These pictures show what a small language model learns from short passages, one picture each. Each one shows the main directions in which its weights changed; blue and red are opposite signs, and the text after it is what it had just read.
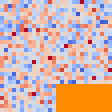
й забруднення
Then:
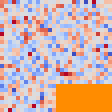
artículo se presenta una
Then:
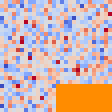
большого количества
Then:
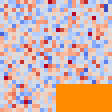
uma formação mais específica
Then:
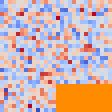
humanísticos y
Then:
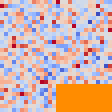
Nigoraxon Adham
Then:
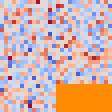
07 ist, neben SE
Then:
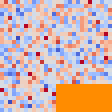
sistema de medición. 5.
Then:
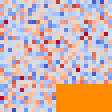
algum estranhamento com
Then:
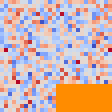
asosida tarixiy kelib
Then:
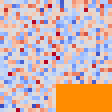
de Europa desde el
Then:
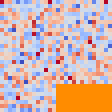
les données récentes.
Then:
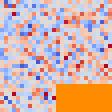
зависимость ($r
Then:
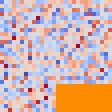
os artigos que você
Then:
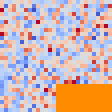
zorbalık son test
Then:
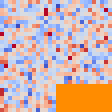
solig'i tushumlarini
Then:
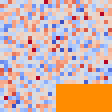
Heidegger y no de
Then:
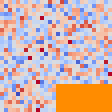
tili dastlab ikkiga
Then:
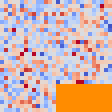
сохранились во
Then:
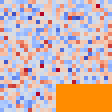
Clinics of North
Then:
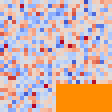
characteristics, as
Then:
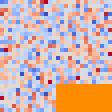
of the term "marriage
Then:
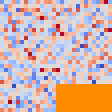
développement de ces
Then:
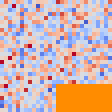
Değerlendirme formu
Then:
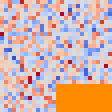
без перевода, что
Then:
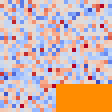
ini daripada menjadi
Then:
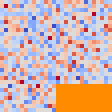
7-rasm. Agar
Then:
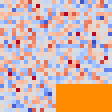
Professor, Director of
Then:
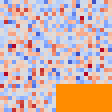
а также снижать
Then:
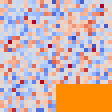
Praticamente todos os
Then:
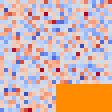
Buggel gkhaa,
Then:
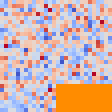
a organização do projeto
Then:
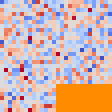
va malakalarga ega
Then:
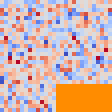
bilan birga quramiz. -
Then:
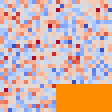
7. Султонова
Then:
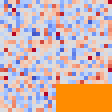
У цьому контексті
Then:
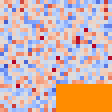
бурриши либос,
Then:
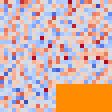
проблеме связи
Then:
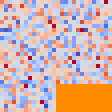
каждый год от
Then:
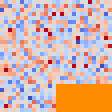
& Weder, A. B.
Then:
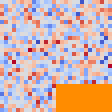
ter um banco de dados
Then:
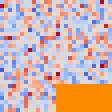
ko'rsatkich deb
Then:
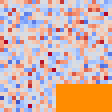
Iberoamericanas de
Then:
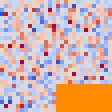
TDI individual de 150
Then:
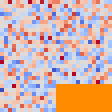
г — самка) чем
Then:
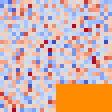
Science (Philology),
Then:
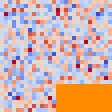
como mostrar os resultados
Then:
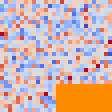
siqib, sonning zarba
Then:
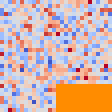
A.R.Nurmatov -
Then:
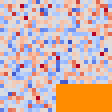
de processos racionais operados
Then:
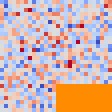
de administrare pe care le
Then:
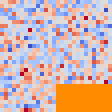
Standards Board
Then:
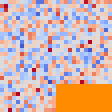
et al. ESMO
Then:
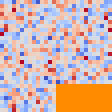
kodeksi // Qonun
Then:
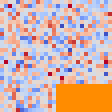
Аннотация. В
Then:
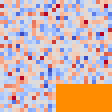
kamayadi. Yog'lar
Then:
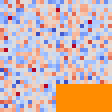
la integración de las
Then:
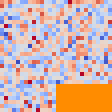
diplomati Nikolay
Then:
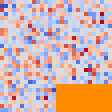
nazarlarni muhokama
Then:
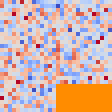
o‘rganish uchun nazorat
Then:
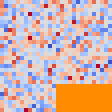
cacería), para que sea
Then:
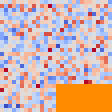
al-ifto, ijti
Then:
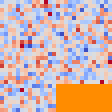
b.), estetik zavq
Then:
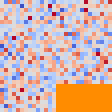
English Language.
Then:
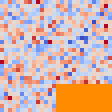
luto transcendem a
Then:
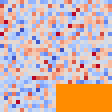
kesish orqali va har
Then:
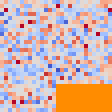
olaman: Umuman
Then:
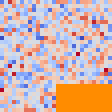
Masaryk ustav a
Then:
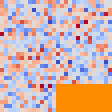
textos, imagens,
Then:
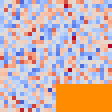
можно было бы
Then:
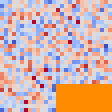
en el primer ESD.
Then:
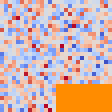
последствиях для
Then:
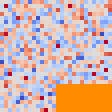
saída do fluido
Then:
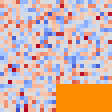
Readiness for Extreme
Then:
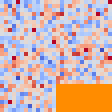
цьому переважно на
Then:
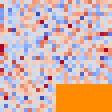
ishlab chiqish, o‘quv
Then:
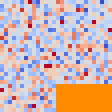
consideradas a segunda maior
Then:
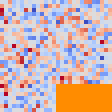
10 Iris diafragma
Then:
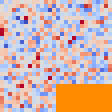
observação participante,
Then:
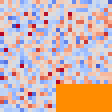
es adyacente a un
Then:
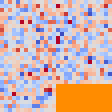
vit në varësi
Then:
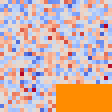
SCIELO (fatores
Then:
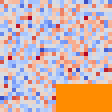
Beleslin, Nenad
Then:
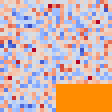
turibmiz. Maqolani
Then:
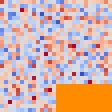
la ciudadanía se implique
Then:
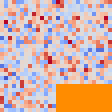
mesmo tempo, a
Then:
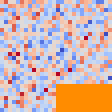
основі політики й
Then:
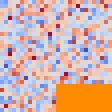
evolucionária de
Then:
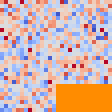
исследований, мы
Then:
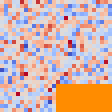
сорте Адир,
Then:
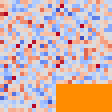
Depok Universitas Bina
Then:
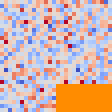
англатади. Бу-
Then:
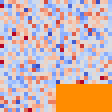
obrazdek yoki
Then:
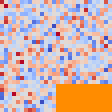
sens de la Commission
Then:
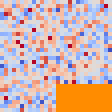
the aesthetic evaluation
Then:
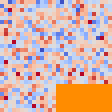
y estudiantes que provienen
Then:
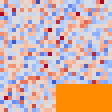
dans la blockchain la
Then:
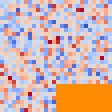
appellants aandeel
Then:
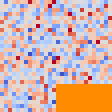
élaborés pendant les
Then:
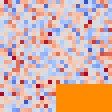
опинився біля
